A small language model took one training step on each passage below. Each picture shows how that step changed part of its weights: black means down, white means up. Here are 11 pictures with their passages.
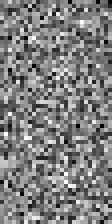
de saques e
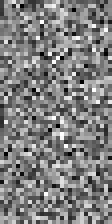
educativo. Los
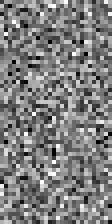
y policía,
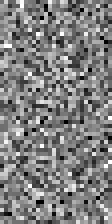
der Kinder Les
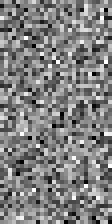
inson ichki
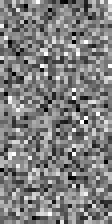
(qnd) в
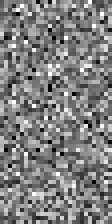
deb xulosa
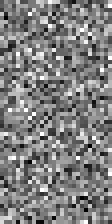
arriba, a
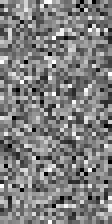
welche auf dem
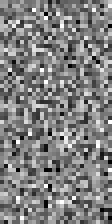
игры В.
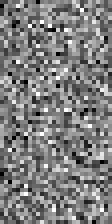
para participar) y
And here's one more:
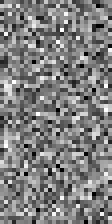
of the Academy
